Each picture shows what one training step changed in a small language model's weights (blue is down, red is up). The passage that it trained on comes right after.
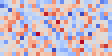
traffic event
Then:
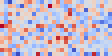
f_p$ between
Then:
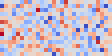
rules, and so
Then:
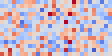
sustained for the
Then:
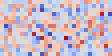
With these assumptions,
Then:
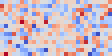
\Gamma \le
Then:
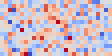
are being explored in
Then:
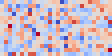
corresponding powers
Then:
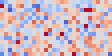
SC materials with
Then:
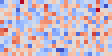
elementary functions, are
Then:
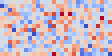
traits at random so
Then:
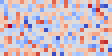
short range, it is
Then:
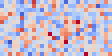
going muons
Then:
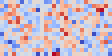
obtain the contour
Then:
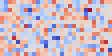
probably it is
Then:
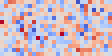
(due to the
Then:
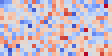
materials for future electronic
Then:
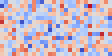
to grow at a
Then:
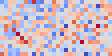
remain valid, provided
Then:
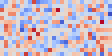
is small and consequently
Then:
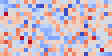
motion and parallax
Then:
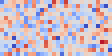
selection, it is
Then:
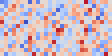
quantum correlations. We give
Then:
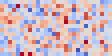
evolution operator becomes $
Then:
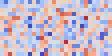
editing position, the
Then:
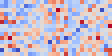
actually do in the
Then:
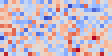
and an initial focusing
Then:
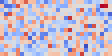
images of the a)
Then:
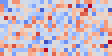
Compton emission} As
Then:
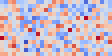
the alumina
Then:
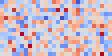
it sets up a
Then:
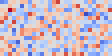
factors which depend on the
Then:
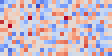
scale and not on the
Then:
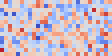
supercharges, the
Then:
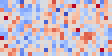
present work we calculate both
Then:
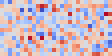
direct consequence of the
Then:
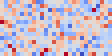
are referred to as
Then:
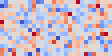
to understand the dynamics of
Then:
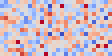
spin up or down.
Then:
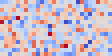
during the first collision
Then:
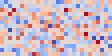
which we prove below
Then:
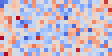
directions is based on
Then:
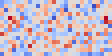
momentum on assets that
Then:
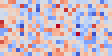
(see also Table
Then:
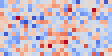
both $E$ and
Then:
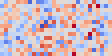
and particle multiplicity
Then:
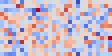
PDE formulation
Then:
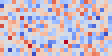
that supports the
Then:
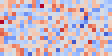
have the same distance as
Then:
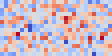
smaller than the boundary energy
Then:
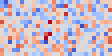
appropriate to the
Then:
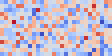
Post Box
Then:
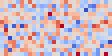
mesons. Without
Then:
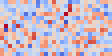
wide range from
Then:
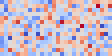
quantities more than the negative
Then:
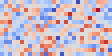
and because it is more
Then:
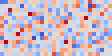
which the BHB
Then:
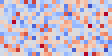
case of Device
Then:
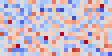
suggests the possibility
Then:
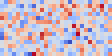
$\ms \sim
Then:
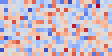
resonance techniques allow one
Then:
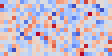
We suggest a test
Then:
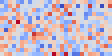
obtain a ROM
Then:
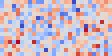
for model training and parameter
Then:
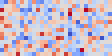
is put in a
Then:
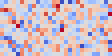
transformations when passing
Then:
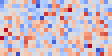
stochastic gravitational
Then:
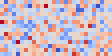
upper (lower)
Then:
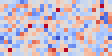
It arises because
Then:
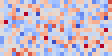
looks for a
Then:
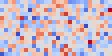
the interference term will
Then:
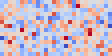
at frequencies greater than
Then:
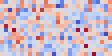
to decay faster
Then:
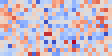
and development of the
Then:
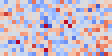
and Joseph
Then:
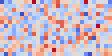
optimal filter coefficients are
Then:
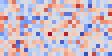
the final goal,
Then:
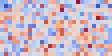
non-linearly on
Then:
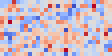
the ring. Here
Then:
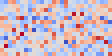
the darker the color
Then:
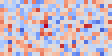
in Rosenberg \&
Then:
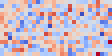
for different attempts
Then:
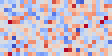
best fit, it
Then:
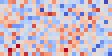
fusion for various
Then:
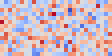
well approximated by the
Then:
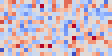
have a computer or
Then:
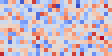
study the advantages
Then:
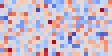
the junction
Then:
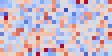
robust app recommender
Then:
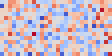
specified, and the
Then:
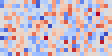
stored in the
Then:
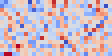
variety of applications,
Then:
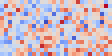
and first kind
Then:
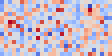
velocity in the vacuum.
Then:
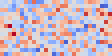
in stellar images of
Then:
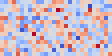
the association in
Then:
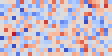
now start lowering
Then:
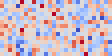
an ensemble of
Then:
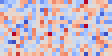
excitation pathways,
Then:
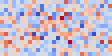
One can mention quantum
